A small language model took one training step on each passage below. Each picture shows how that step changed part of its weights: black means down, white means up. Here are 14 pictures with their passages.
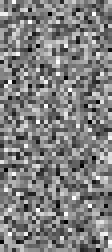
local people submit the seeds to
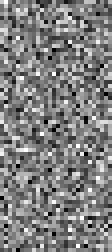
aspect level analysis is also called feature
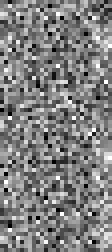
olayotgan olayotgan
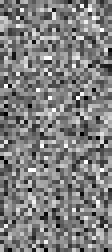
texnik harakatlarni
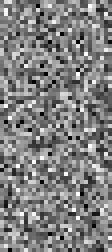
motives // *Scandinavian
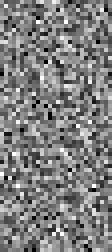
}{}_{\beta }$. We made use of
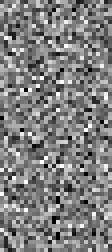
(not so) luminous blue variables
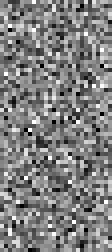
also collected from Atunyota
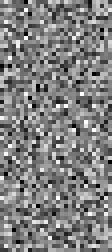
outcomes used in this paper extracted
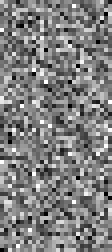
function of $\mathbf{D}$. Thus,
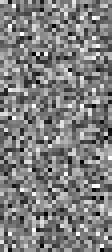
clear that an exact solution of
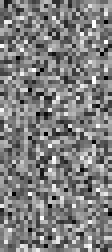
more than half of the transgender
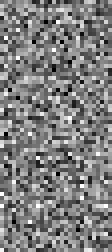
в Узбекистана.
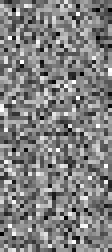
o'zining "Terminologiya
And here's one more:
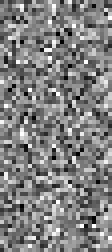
falaba o andaluzí Ibn
